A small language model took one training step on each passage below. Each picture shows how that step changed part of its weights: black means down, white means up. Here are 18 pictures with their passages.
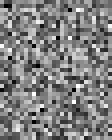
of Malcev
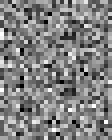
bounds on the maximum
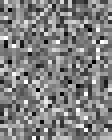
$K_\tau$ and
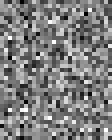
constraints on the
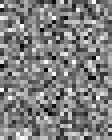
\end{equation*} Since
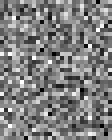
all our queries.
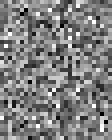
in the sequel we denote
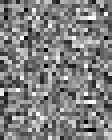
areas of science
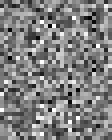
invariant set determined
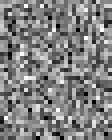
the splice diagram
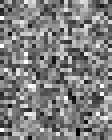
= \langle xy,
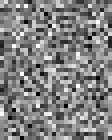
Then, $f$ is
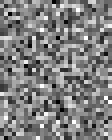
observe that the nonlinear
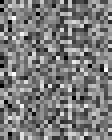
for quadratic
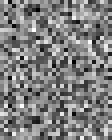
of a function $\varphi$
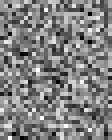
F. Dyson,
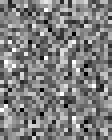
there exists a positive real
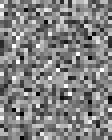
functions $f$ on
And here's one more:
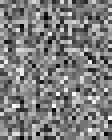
acts by complex linear
